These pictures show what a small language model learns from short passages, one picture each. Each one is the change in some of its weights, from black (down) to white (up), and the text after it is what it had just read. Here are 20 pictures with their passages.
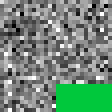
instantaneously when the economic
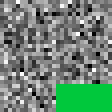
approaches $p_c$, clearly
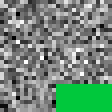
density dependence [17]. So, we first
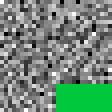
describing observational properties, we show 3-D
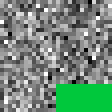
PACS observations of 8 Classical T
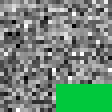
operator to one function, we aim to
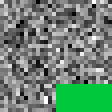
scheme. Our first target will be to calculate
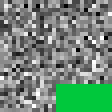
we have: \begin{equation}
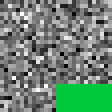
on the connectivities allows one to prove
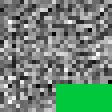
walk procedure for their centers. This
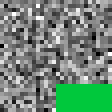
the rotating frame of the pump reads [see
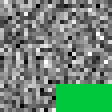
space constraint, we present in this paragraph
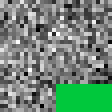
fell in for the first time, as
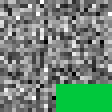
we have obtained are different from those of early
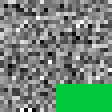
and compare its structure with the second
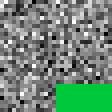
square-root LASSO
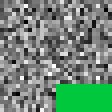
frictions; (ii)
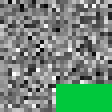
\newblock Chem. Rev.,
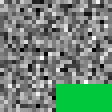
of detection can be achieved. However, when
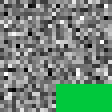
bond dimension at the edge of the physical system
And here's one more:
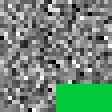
semicolons and provide no further
